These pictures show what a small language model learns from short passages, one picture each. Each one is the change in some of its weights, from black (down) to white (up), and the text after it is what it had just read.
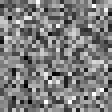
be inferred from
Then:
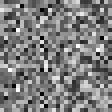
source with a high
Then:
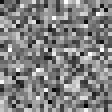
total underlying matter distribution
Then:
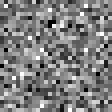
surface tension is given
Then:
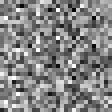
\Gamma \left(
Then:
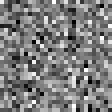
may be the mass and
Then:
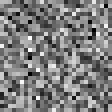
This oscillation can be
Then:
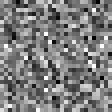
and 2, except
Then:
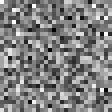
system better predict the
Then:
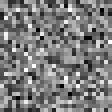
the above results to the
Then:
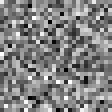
over all particles in the
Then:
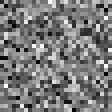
question remains. A
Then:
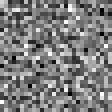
the system is in
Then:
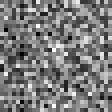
of the observed clusters
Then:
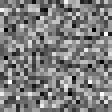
The source was observed
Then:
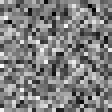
1 (fixed
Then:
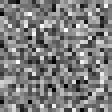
downgrading the higher
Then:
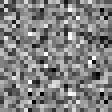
There are a similar
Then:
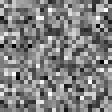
those reported previously by
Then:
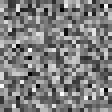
This relation links the average
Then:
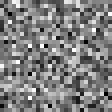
sources show steep
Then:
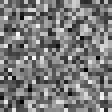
of the wave function,
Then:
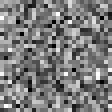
M}$. We implement
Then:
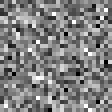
velocity field arrows
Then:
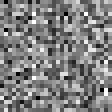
given Gaussian state after
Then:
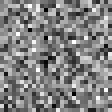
For comparison, thermal
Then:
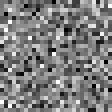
focus on the gauge symmetry
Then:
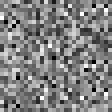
been prompted by
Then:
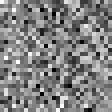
find a general solution to
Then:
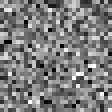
not have a real physical
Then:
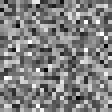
criterion is found
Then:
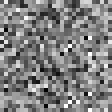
in the EFT
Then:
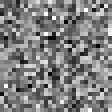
for several orbits
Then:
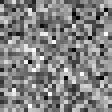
analogs.} }
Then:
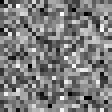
manipulate the
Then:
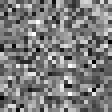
and substructures were
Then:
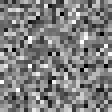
counter is shown on
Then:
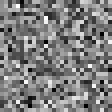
temperature in these models.
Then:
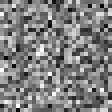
but also according to several
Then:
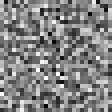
to SFR over
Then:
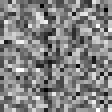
threat model does not
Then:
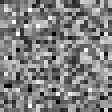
by an individual loop to
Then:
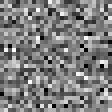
model with time-dependent
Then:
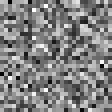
set as a uniform flow
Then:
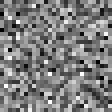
anyon $e$,
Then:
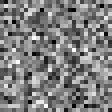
test set are shown in
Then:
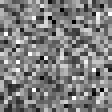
exact solutions for the
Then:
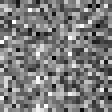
surface energy and so to
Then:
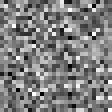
and leads to a different
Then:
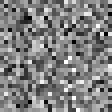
dynamic process, where individuals
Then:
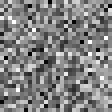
high $\lambda_{\rm
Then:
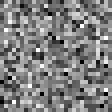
type $D\rightarrow
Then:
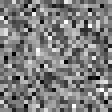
which was not statistically
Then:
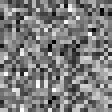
the space of parameters
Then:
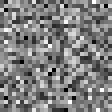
0$, it follows that
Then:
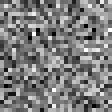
account the observed data.
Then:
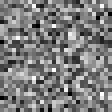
the flows are
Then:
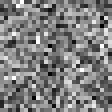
Recent fits
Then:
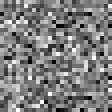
within an 18 hour
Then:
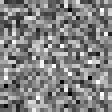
the field operators so that
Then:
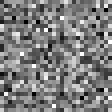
fit parameters were essentially
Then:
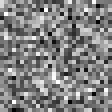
to different attracting
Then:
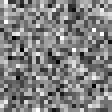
that the determinants of
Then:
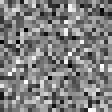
the observer's
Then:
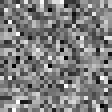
informational constraints, and
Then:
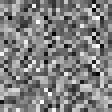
monitored its
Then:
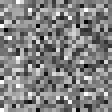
was performed directly on the
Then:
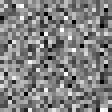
We do not explore
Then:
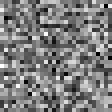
a noise source, a
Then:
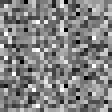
More sophisticated
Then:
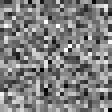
with Euler method
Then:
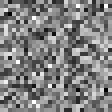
communication performance and
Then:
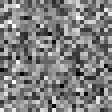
sets constraints on the coupling
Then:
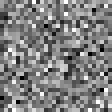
total derivative terms,
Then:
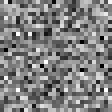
by a change in
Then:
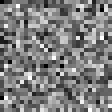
scheme could potentially be
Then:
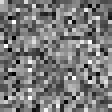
the nebula.
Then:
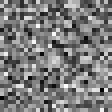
of input data. If
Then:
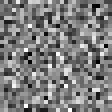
access. Gubri
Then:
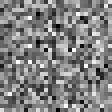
electron affinity of
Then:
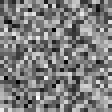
Notably, by
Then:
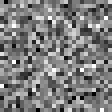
were selected because the
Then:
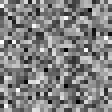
modeling, one often
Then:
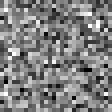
both $\xi $ and
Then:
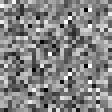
at the Earth
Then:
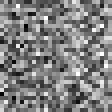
density of the matter's
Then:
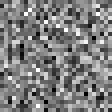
separated into its
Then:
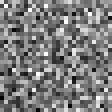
we evaluated the
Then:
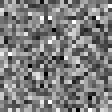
software engineering
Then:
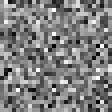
queries that approach
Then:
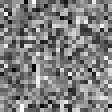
of Device
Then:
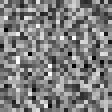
of flux lines going
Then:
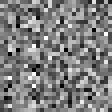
and demagnetization
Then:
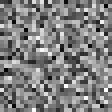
designed, constructed
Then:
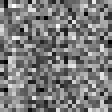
the integrated Dirac
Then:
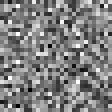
periodic boundary conditions for
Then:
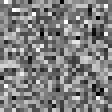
no priori work on
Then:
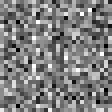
polluted part of
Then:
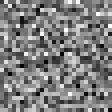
critical to know whether the
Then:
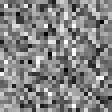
} Here we employ the
